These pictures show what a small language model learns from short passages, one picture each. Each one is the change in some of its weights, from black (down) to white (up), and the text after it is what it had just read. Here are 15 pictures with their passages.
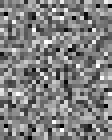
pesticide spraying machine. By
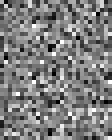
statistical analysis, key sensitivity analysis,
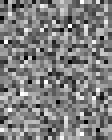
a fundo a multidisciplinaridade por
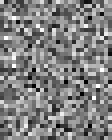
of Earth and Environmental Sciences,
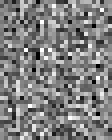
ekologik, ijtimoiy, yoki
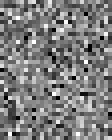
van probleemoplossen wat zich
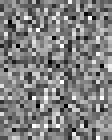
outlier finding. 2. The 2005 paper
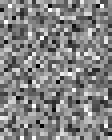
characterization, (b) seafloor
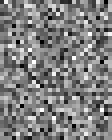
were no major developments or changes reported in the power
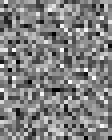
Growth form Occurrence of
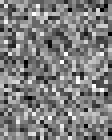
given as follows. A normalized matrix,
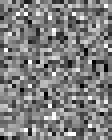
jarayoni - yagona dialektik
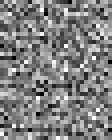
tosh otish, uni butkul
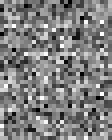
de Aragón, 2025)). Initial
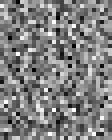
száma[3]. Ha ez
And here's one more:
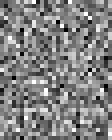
and treatment of esophageal cancer
